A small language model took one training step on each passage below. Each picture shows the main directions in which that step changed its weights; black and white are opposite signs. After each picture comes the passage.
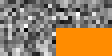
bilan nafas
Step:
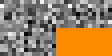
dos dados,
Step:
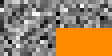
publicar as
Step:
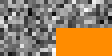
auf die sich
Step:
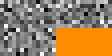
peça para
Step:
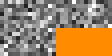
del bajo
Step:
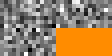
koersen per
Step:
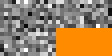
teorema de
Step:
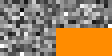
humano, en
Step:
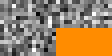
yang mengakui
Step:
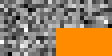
одной из
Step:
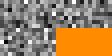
bilan ishlash
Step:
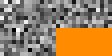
i Td
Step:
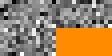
de dois
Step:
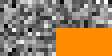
un papel
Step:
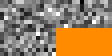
de professores
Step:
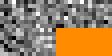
dem ICA
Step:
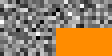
– Дальний
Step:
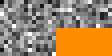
identidade comum
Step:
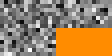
moyen pour
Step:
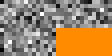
discursos e
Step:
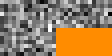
da Universidade de
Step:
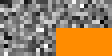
op halve
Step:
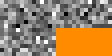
c) que
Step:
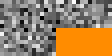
da fauna
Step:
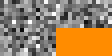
dos Santos
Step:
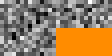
або як
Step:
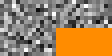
el mayor
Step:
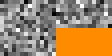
nima uchun
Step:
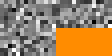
de los coros
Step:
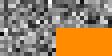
través de
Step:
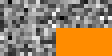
y en la
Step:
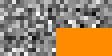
nuevamente las
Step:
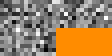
publicación y
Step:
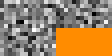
а також
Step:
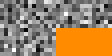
médio de
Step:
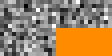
voor indien
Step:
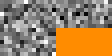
meio de um
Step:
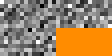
ткани и
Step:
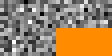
Pues yo
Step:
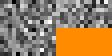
sector; the
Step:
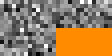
oson va
